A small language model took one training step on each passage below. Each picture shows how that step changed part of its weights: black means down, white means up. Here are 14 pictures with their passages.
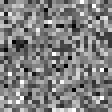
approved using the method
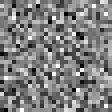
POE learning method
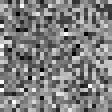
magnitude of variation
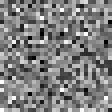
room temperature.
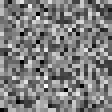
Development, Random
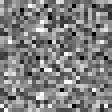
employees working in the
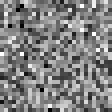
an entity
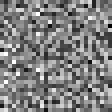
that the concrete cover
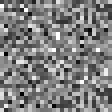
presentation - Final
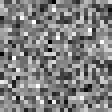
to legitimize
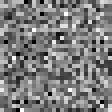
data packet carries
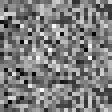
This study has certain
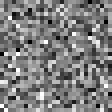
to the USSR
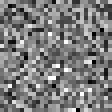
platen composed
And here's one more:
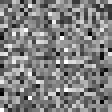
by each individual. As
